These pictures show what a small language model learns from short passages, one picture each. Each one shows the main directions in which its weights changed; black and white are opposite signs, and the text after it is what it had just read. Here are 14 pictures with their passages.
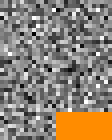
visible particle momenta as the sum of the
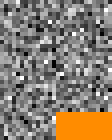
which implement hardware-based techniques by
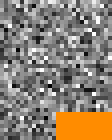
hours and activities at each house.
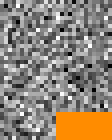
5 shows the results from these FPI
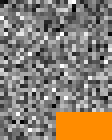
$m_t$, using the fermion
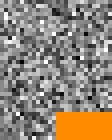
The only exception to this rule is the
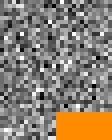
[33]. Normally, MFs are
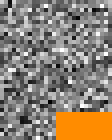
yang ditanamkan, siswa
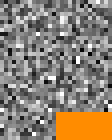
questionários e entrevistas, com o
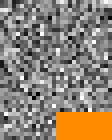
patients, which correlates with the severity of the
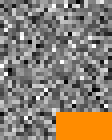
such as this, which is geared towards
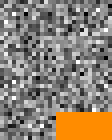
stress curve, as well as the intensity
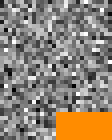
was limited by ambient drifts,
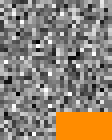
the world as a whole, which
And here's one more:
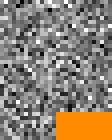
will leave the attacker with a few
